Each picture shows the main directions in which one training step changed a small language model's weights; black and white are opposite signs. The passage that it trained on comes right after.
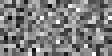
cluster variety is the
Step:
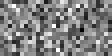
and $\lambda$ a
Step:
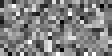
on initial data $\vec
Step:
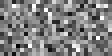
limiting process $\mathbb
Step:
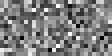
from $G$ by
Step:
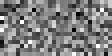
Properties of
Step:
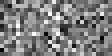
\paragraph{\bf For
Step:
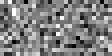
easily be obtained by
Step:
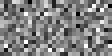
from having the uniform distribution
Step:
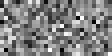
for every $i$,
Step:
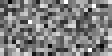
relevant islands is
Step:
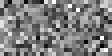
part (iii) we
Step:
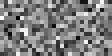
by Indyk
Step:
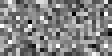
Second Ed.,
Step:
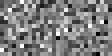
The resulting non-linear
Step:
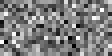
error reduction algorithm, and
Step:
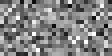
of morphisms are defined as
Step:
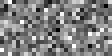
\equiv 1$ when
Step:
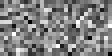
Additionally, as detailed
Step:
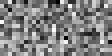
attains the absolute minimum
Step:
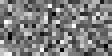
most generalized concept of ordinary
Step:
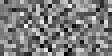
of convergence theorems. The
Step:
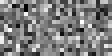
high-frequency properties
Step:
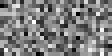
the algorithm sets $p
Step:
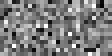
are linearly independent at
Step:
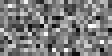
reconstruction methods. \\ For
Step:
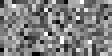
$\gamma$ is
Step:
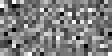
$x \in
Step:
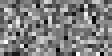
par chaque
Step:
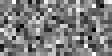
are either the tensor product
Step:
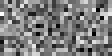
Linear} and
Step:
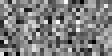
Let $b$ be
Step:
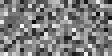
class of depth
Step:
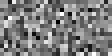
If $S \cap
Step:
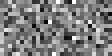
The first component of the
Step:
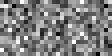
complete metric $d$
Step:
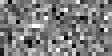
+ \Delta t
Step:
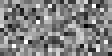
remaining material points lie in
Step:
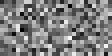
the assumptions of Lemma
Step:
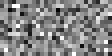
the 2 lines in
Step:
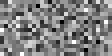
mechanics. It is
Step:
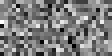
been a very active and
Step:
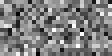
this paper we investigate the
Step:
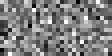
map was known from the
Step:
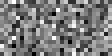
it is more difficult to
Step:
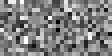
\dots \subset
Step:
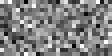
we will be mostly
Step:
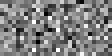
\big)$$ since
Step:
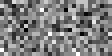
and $f$ is
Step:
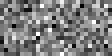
to apply our involution to
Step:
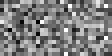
must occur at the two
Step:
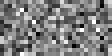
in the introduction, this
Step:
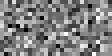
matrices with power law band
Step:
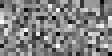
to an Einstein
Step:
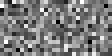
$B$ is represented
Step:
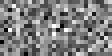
one and two dimensions,
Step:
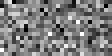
$B$ or
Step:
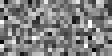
for symmetric matrices, the
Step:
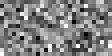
U/G$. Let
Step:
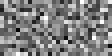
different combinations of
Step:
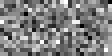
end, we establish a
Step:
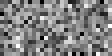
and they do not require
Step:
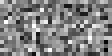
We have $\left(
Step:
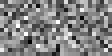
node. Note that we
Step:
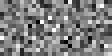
space are used here.
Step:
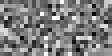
generated by global sections
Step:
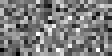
used in our simulation.
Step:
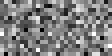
element of $A$,
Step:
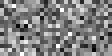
of $G$ in
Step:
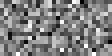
if the original matrix
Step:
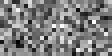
and it is this
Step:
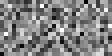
these proofs also apply to
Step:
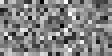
the convergence to be
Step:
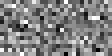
link of $0$
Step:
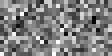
a Relatively
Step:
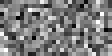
degree polynomials on the
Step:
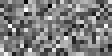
of sparse additive models with
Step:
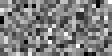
turns out that if
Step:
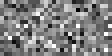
of $\alpha$ and
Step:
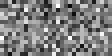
$m$-dimensional submanifold
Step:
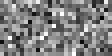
and only if around each
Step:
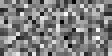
the norm of the gradient
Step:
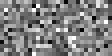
must be estimated from
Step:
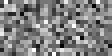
loop. Our main result
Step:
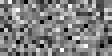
then the effect would be
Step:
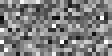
geodesic curvature serves as
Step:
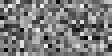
expression for the solution to
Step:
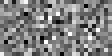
above mentioned surface. The
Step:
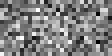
an optimal stopping problem over
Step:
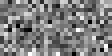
page 48]. The
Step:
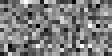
estimator under mild assumptions
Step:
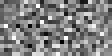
focus on now. As
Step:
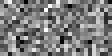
$\alp$ is
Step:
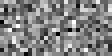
is. Indeed $
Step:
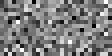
\}$. It is clear that
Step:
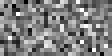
and six (two per
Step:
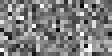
Mathematical Society,
